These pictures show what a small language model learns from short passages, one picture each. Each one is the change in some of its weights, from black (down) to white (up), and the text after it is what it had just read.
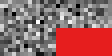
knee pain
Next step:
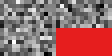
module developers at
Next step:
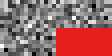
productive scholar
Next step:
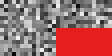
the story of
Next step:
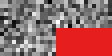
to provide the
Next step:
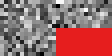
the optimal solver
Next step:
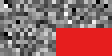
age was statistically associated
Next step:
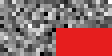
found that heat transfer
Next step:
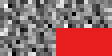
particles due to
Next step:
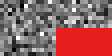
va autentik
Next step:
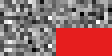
NoS it
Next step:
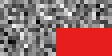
with ethical standards I
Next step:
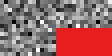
maps while maintaining precise
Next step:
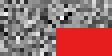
a significant effect on
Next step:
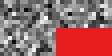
positive correlation: impact
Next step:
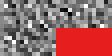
deaths related to
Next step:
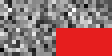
significant was set with
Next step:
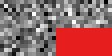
be visible to the
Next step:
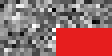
2016). Because screen
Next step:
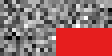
this context on account
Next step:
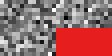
within the 90%
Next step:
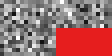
registered with
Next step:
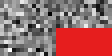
is known as
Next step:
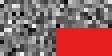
spacing to ensure
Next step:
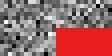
B: data extraction
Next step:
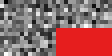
method described by
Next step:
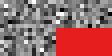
or affecting a large
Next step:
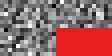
not supported by
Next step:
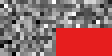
type of VBI
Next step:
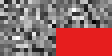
the Indian stock markets
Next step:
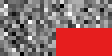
words removal: It
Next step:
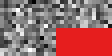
the subject of study
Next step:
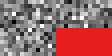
and funding acquisition.
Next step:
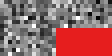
farming system that is
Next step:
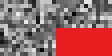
mode. We implemented
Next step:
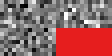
We invite
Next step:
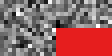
of rankings that
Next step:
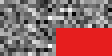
component but a set
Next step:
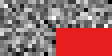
accounting for the energy
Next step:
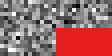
in regard to these
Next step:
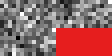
limitation that needs
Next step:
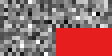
by the complexity of
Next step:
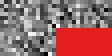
the bird's
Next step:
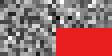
balances. The
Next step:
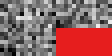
of the form
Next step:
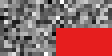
to send
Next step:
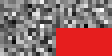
and capture abstract
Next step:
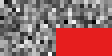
noted in the dental
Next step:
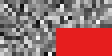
lead exposure and the
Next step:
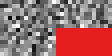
an AI-based
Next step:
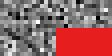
deeper content
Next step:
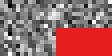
Populations containing 1
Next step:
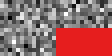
assessed in terms of
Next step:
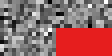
to explore and establish
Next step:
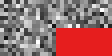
the targeted analysis of
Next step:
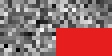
similar change was observed
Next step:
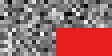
considered for an industrial
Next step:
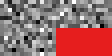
diagnostic primers and
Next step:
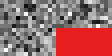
and O.
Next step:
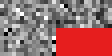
changes in student public
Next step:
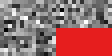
a portion of
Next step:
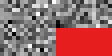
of social context and
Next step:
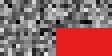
two collections of
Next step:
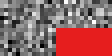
to uncertain climate
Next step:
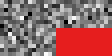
from various ranks
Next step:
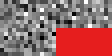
2D materials,
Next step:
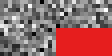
interviewers. 3
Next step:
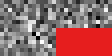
promotional and
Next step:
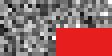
decreases with increasing alpha
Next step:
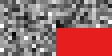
of International Law*
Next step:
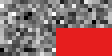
information of Ethics
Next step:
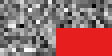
increase of film thickness
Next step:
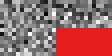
show any significant variation
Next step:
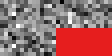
(or strain)
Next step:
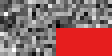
of tests, the
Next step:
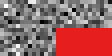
or artery
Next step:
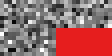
way understudy
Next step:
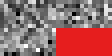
parameters such as moisture
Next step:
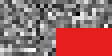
final version of the
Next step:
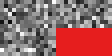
power of statements
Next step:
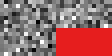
information gained by
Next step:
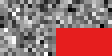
was collected with
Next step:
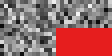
windows between
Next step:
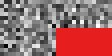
the atmospheric plasma treatment
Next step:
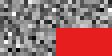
in a threat model
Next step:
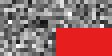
with dil.
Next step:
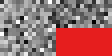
assets. In
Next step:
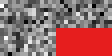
select required sample from
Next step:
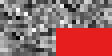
Indian Chem.
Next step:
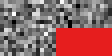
and to understand the
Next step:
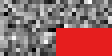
if no technology is
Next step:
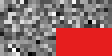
The learners' perception
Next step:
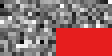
end of the flow
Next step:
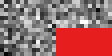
the findings of
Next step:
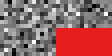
considered if relevant to
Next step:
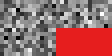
elicited where
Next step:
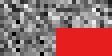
bubble which forms a
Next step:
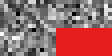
parameters such as population
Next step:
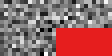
knowledge on pathways to
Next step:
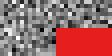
during that particular time
